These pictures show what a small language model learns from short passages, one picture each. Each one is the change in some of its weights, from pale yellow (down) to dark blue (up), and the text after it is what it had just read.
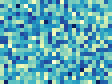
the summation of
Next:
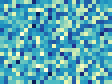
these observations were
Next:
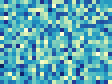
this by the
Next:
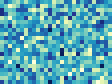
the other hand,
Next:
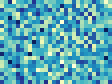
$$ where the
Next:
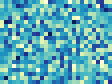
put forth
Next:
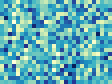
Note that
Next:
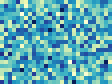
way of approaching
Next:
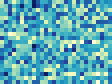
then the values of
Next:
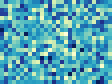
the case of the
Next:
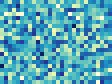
since exchange
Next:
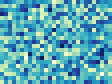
the chain
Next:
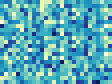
In this paper,
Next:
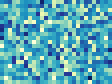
of $n$
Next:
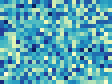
now be more
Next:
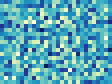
of infinite
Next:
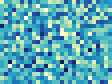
If $r<
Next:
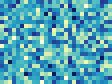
information need is
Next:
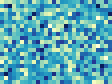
and derive the
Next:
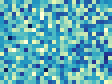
is obvious on
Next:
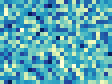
topological group if
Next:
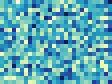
with enough
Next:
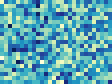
its conclusions
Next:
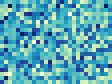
also characterize the
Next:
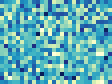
a special case
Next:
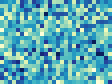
a system of
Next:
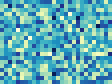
natural map
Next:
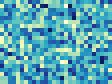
sequence. As
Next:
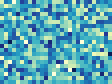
or null
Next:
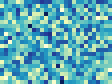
faith that
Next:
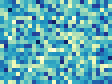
measuring time
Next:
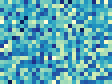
those estimated
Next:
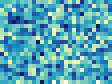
since the expressions
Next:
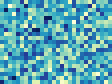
more generally on
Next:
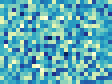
we view it
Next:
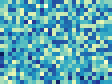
be considered in
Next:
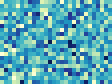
The eigenvalues
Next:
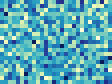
eSD method
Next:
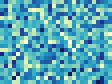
therefore lattice
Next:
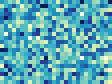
effect. The
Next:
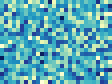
behaviour of
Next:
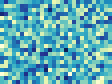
the model of an
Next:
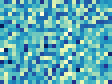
to be done
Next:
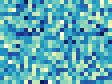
follows: For
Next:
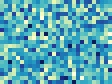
is a solution to
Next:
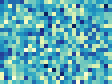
of ${\cal
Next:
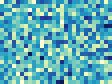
is expected given
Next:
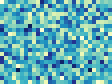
\infty$ as
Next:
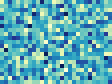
$G$ is
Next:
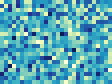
elements, such as
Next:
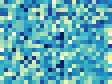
the closed
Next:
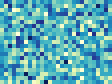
quantity is
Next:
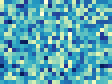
for observing the
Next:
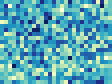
more computationally
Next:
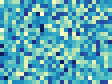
if $P$
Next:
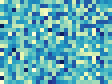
Let $M'
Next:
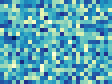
of new operators
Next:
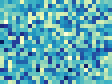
times) for
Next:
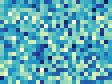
condition $(\ast)$
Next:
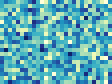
From Theorem
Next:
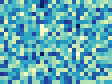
randomized model of
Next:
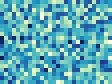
is independent of
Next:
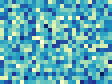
we apply the
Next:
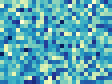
2$ we have
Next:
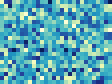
set on the three
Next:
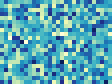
the same letter
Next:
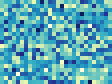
show the real and
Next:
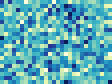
denotes the
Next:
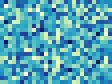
approach uses
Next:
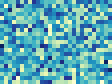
feasible for
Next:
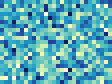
G \to
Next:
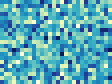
of masses,
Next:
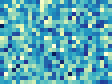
In the rest of
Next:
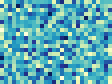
functions of these
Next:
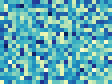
real vectors
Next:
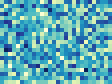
vertex for the
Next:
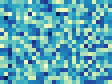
complex nonlinear
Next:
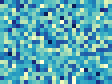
two} Let
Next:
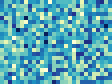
path is
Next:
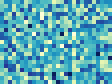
is some constant
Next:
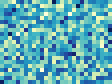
to interfere
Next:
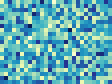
$p$ as
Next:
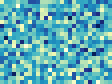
The left and
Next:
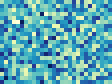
analytical ---
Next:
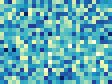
with a different
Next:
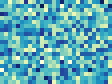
of geometric
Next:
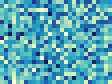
finite subset
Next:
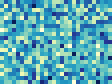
are independent of
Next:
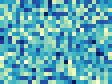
a sequence of
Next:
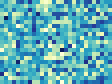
This paper is
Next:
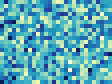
reported in
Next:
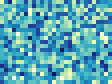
within the
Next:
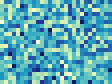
state with well defined
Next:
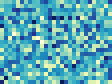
we assume no
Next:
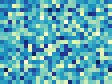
DA the
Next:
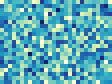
isomorphism by
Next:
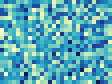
the first optimal
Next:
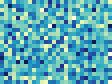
numbers of the
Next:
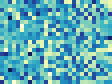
)$ where
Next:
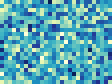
field $k$
